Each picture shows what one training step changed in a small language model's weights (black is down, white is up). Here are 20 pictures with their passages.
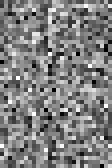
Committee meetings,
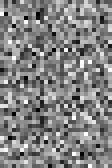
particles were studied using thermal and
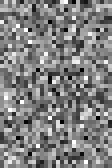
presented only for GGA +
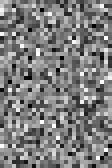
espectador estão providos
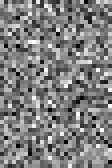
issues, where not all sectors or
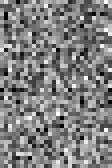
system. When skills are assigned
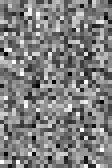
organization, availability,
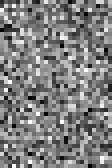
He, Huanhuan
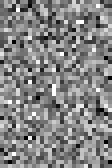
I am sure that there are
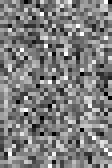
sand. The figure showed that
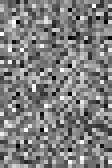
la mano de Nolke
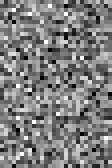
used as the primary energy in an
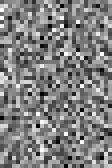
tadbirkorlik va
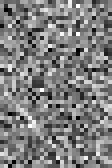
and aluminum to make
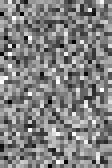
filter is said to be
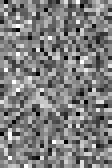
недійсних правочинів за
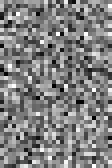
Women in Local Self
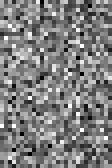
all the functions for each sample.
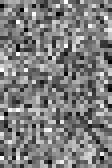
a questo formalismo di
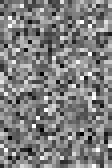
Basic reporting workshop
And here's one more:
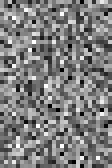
inobatga olgan holda
